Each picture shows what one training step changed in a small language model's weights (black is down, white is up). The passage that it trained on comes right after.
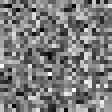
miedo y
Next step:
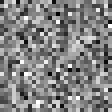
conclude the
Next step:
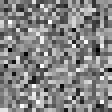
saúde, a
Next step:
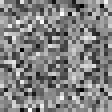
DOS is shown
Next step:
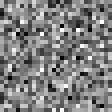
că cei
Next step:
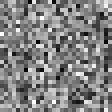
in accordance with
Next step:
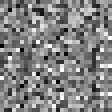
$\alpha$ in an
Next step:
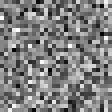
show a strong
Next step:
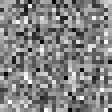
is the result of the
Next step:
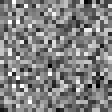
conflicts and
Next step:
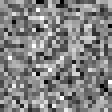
that in the thick
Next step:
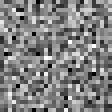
amplitudes to
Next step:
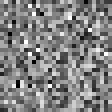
patients with de
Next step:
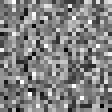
the loop on the
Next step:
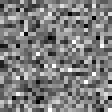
much larger
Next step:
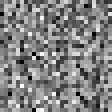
a variable number of
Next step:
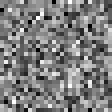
al., see
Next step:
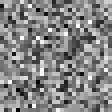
realized, in
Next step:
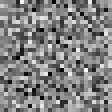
is taken as the
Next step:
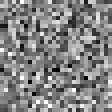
phase transitions take
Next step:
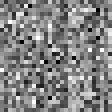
field scattered
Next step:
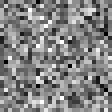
include in the
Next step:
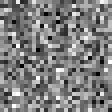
Ao longo
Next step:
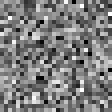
major limitation
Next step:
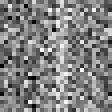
\nonumber \\ & +
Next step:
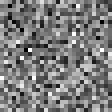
modelos. Um
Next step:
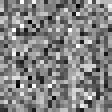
findings with
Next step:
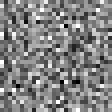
в области
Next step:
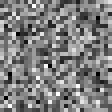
cara a la
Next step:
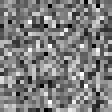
prirodi i
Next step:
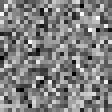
ambiental e
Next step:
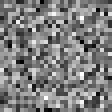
a pulse
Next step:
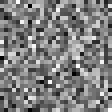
no ambiente
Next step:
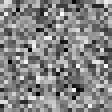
asymmetry due to
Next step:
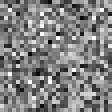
ham ochib
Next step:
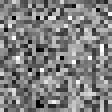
Press. -
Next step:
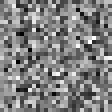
a physical phase
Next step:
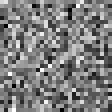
system sizes.}
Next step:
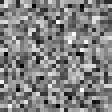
relax conditions on
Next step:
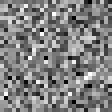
adopted a
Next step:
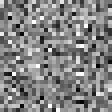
pump beam
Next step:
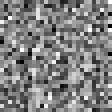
a teoria
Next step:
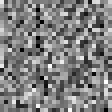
des espèces
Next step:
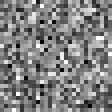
potential energy (and also
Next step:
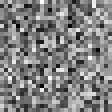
diagnostic in
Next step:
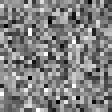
isotopes of
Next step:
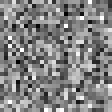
relevance of
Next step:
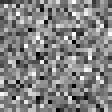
collisions for
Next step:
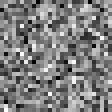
the total power
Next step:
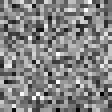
assumes localized
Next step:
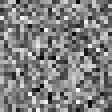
initially consider the
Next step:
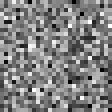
while the other may be
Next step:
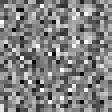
problem is considered
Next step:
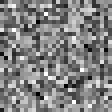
The analytical
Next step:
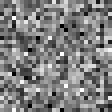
1 & Simulated
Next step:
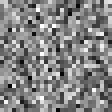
atomic interactions
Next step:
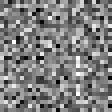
rutas para los
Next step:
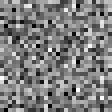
vieses A
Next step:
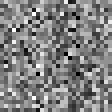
or perpendicular
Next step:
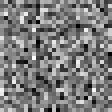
e temporais na
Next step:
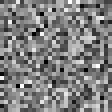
pair events with
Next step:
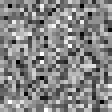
motion of hard
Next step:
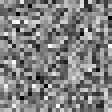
DFT study
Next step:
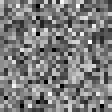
hace que la
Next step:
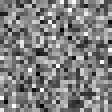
de récession
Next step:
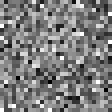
estejam em
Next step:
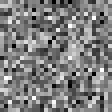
bilan birga
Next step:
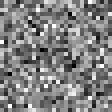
que é bom ou
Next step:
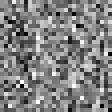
the aircraft
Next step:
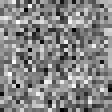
is one of the
